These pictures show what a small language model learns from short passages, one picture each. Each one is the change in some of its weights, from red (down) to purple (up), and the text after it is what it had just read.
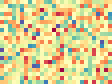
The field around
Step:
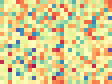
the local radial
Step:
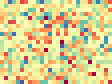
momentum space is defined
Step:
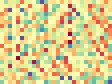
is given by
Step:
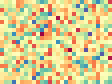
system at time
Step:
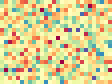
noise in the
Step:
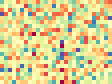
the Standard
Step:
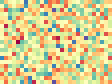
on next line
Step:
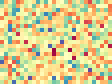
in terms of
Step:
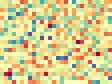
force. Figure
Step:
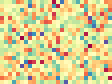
a dependence of the
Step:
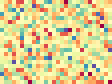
work. The
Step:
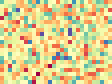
of over several
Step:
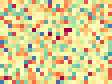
review, see
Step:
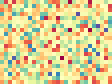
b \simeq
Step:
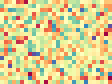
resources by
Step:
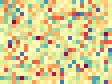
not relevant at all
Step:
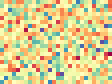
and converting it
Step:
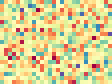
Earth units
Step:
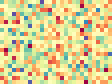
located at
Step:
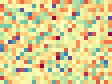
group (these
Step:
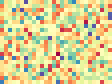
Side Information
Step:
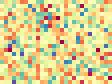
temperature properties of high
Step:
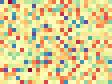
were measured for the
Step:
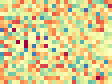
to the domain
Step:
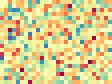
of technology,
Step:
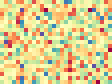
$C$ of
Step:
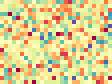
no comprender
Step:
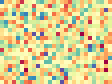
tracking systems and
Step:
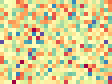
the difference of the
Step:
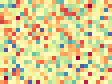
expression that, in
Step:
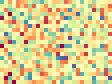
reason for them.
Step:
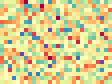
summation over all
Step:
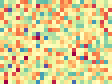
comes from
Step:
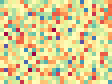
with the detection of
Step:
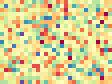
achievable rate
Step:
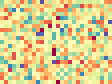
strategies for different
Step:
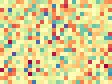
single metric degree of
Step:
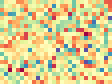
the receiver
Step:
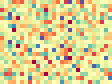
graph. %%
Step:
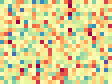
is small and fixed
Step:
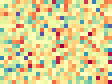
present theoretical physics,
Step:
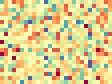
reduces to the
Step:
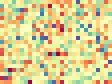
or %smaller
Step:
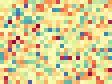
map), in the
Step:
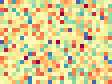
including lesions
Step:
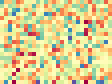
in both scenarios
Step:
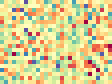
SNR value to
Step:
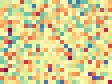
through the network matrix
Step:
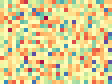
mass density with
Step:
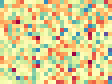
to the small range
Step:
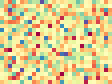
does not depend on
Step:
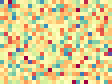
were part of
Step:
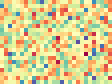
run with a surface
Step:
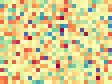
weights to
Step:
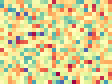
enables pose
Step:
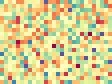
to record the
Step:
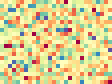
structure. This
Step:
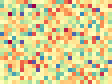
evidence that the
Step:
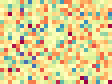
It is clear that
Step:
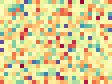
This model is based
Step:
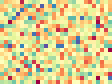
slit. These
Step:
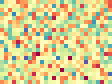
the triangular
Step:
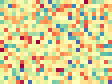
this paper is
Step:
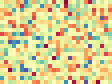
analytic requirements
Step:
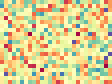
have characteristic wave's
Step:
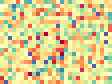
The mean and standard
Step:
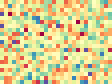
Charles University
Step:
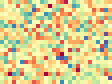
maps. A better
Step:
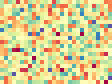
an assumed new interaction
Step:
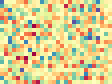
sensitively on the
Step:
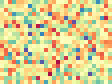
observed in a
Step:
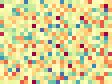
\bibitem [{\citenamefont
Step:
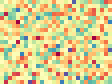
of the Fermi
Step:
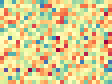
along with the
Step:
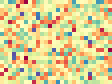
density of states of
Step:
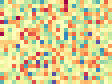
tunable band gap
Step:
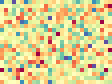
where ${{\hat
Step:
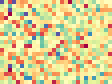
consistent results, which
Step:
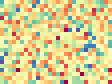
of them in the
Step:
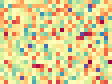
to this smaller frequency
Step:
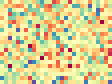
done by assuming
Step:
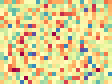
and in 30%
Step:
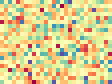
$\alpha$ parameter
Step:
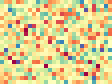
and at late
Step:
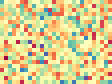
from the MPS
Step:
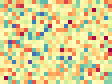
couplings. When
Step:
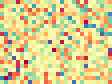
Part of the
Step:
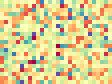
this point it is
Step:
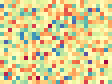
highly usable
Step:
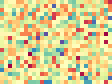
the channel and
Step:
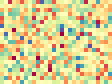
keep the
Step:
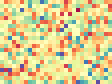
data than does its
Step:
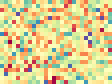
addition of single
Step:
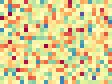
was detailed in the
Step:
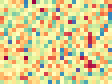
bit of motion
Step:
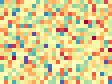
in both. As
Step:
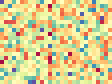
contain strong contributions
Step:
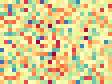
it provides over other
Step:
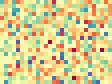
in a QM
